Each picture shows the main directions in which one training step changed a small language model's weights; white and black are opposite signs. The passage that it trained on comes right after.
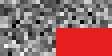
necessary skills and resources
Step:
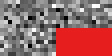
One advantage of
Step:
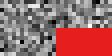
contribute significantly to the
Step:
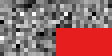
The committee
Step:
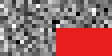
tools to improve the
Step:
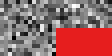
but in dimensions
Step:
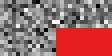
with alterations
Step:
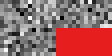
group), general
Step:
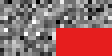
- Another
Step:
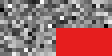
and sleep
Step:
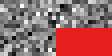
people survived
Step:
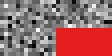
was originally
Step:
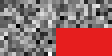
line) can be
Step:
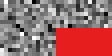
develop at least one
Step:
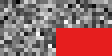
is also proposed,
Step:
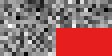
consume more
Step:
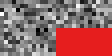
changes associated with
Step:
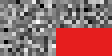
such an important component
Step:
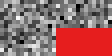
it influences our
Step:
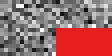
in this paper.
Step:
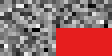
in obtaining
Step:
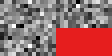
signal environments in order
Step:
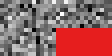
entering the
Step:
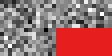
the base peak are
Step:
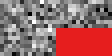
although FAID
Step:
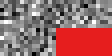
M13 Submission
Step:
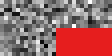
to predict the
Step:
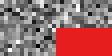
to view all these
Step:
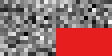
These factors include:
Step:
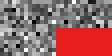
culture. This
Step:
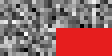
case in which the
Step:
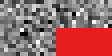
respect to different stress
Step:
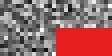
in this category by
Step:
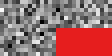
trust in one
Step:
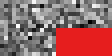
We use this value
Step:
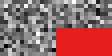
Germany) was
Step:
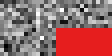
the difference in the
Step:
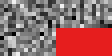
energy and water
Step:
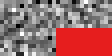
of Indonesia
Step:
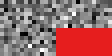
practices on different
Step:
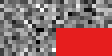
when the cost associated
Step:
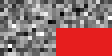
was identified as important
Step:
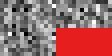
Roundy et
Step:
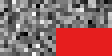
no significant changes in
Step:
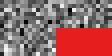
a crucial role in
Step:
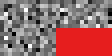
Environmental Science Journal
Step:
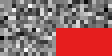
products but also have
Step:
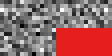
female friends
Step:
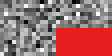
used to randomly
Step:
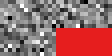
for dilute
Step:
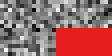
hosts and
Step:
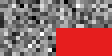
appoint a
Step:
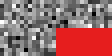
that the frequency and
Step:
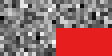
collection, and the
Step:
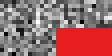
the success and
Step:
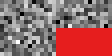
learning to develop the
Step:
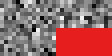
patient comfort during
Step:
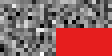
total protein levels
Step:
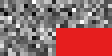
away from a
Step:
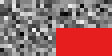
data in an
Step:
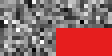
and intention
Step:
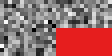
the two nations
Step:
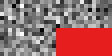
selected in demonstrating
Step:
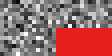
patient's condition and
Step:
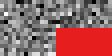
e estes
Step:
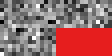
was a significant relationship
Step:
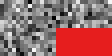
that sites of
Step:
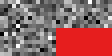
level. Three
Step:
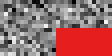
dry with filter
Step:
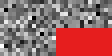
combustion represents
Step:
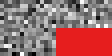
and any associated
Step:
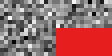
including operational,
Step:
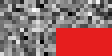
to receive the
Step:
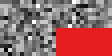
materials have been used
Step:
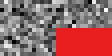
to mounted
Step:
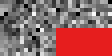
Schools in
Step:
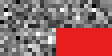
awareness wanes
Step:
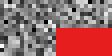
developing nations,
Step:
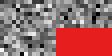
conditions that allow for
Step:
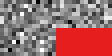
at protecting
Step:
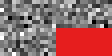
strategy should include means
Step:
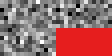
impacted by
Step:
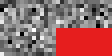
incorporating a
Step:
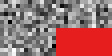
important indicator that
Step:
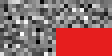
European Union's
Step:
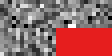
FE models
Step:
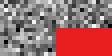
device identification and
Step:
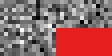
VAC dynamics
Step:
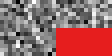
the productive
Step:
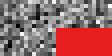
V|T K
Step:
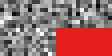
minister added
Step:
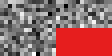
we present the results
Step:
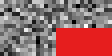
to see the
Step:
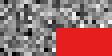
status allows better access
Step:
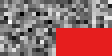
the innovation came
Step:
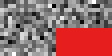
water increasing due
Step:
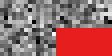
2, the
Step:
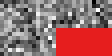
the input concentration of
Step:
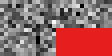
values in the
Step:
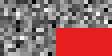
surroundings of
